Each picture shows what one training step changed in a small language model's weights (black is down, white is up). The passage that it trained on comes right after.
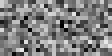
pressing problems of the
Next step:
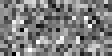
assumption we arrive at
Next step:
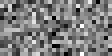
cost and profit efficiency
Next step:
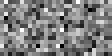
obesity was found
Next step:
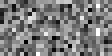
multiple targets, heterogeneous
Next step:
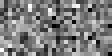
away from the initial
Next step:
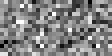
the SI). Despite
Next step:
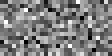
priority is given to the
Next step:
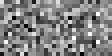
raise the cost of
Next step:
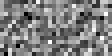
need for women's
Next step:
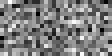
probability; vulnerability
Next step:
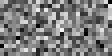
that the input data are
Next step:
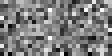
be understood as follows.
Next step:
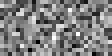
the tone in which
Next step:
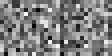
in this thesis. This
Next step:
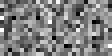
experience, signs of
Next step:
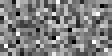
DIET AND
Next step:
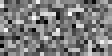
of the data to other
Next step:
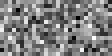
in DBMS
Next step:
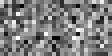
operational reach, exposing
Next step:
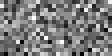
to be analysed
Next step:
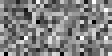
for the provision of
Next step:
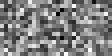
do good to many
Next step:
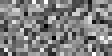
the dissipative
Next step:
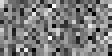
and robust training process.
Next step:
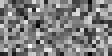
the unsolved problem
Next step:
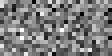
design, data interpretation,
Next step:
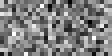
between quarks. To
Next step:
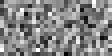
asymptotically flat.
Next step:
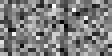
and then porous
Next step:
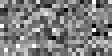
we only use it to
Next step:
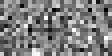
solutions having low concentrations
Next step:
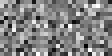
research groups, applying a
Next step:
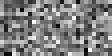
exhibiting dependences both
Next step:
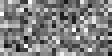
Blue Bridge
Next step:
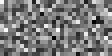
using the data of
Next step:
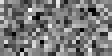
PID. The performance
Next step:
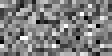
the associations of selected
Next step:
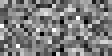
we use throughout this
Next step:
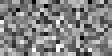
obtain the critical temperature
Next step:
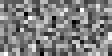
CPC 2, which
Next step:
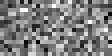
is the fault current
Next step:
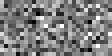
extremism. The policy
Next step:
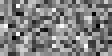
CCTA details The
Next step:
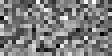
the absolute latency values
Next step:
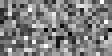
divided by the maximum specific
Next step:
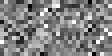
how can learning designers
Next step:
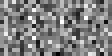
Minister Nadiem
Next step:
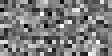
outer, weakly bound
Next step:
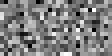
These beliefs stem
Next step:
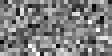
T_0$ reach
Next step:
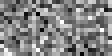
is capable to
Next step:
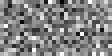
History Received
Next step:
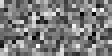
of the flux is
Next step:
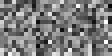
its level? What the
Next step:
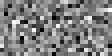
green colonies and 13
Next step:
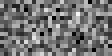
if these occur on
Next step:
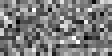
within your universities
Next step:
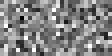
to H. Suppose
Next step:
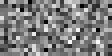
inferred properties ($\Delta
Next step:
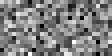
time complexity higher than linear
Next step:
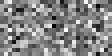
and SPaiNN are
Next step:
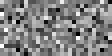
otherwise stated, all the
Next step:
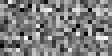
function Deep learning
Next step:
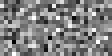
to create a model by
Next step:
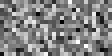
demonstrating a new atomic
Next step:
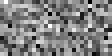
spin up) is obtained
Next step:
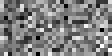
in populous
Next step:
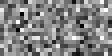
as uniaxial
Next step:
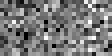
are sitting on the
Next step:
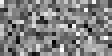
of $\phi$
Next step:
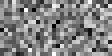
developed and changed the
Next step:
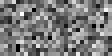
assumptions, it is known
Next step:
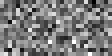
strategies according to their understanding
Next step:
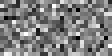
cancer increases with the number
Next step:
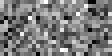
spending in the future
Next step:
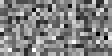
it is possible to obtain
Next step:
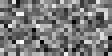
Malaysia, the
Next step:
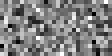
CBHIS approach
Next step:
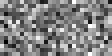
This document contains general information
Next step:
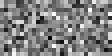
of alternatives with the
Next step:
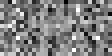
course, genetic
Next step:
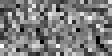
depending on their individually
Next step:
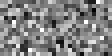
sector life insurance
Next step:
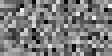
all the time, it
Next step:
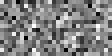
Assume that the system
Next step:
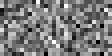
only of unit vectors
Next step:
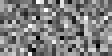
study revealed that more than
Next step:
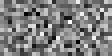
Although PLA is
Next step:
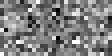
observing the entire values
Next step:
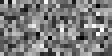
has already been observed during
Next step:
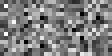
for seasonal
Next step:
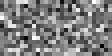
repeated at least thrice
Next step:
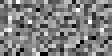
USD equivalent, capital
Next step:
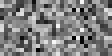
the dimension of the crystal
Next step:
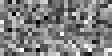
almost at the minimum of
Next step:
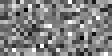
Early Surgical
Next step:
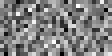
be created by starting with
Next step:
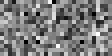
galaxy that is closer
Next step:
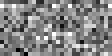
and competitiveness also
